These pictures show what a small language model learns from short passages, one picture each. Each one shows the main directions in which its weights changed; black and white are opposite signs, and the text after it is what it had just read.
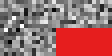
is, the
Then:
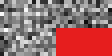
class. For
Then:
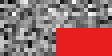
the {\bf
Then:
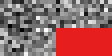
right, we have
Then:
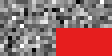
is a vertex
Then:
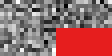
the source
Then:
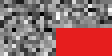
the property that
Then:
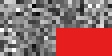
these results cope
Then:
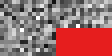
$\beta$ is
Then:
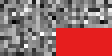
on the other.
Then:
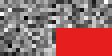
\] By the
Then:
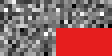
existence of
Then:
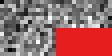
We use a
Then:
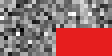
chapter, we
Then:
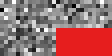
Note that we
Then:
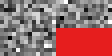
to Problem
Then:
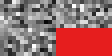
deduced from the
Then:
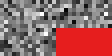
may understand
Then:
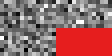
second argument,
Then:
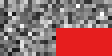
of the boundary of
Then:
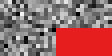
discrete least
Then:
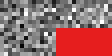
is to show that
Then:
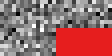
graph. }
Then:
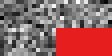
case we get that
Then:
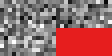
find conditions on
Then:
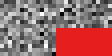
know that the general
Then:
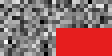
a sequence of
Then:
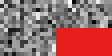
point the map
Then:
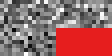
above result would
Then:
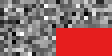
dx, r
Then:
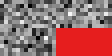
formulas above or
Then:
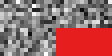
the number of
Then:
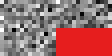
locally exponentially
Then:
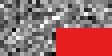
very simple proof
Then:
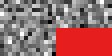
the class of a
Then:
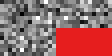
The proposed
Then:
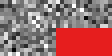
Here $X
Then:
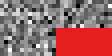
definition of $\dis
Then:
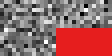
the intersection of
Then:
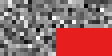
conditions); or
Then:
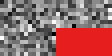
be written
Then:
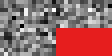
is shown in
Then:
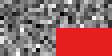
case $\nabla$
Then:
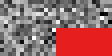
state can be
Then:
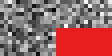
this is equivalent to
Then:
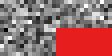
The authors
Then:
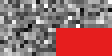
is negative
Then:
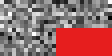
the arguments
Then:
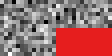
equality only for
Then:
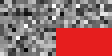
definition implies that each
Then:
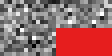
symbols and
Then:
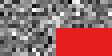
the Lie algebra
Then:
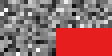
water equation
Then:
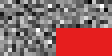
in this finite
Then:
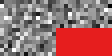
Thus each height
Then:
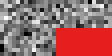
initial conditions
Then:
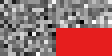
$E$ is
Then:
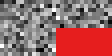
an Intel
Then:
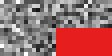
the network
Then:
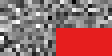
the broad
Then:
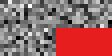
drift to
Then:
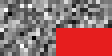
I would
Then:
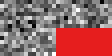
In this section we
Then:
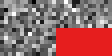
different ways
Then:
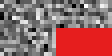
a one-dimensional
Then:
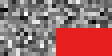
has been chosen
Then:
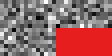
want to show
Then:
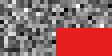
domains of
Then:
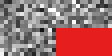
ours on an
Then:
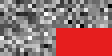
it satisfies the following
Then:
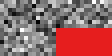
see that we can
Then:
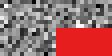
instead of
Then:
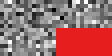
this space contains a
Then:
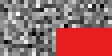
spaces or their
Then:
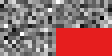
$$ Noting
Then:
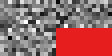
odd that the
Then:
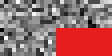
the box with
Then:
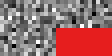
like an
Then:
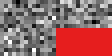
proves the
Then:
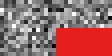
consideration. Thus
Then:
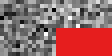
is the case,
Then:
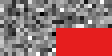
regions then
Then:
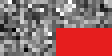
to derive
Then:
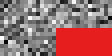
the contact
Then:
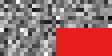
the kernel of
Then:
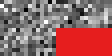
time. We
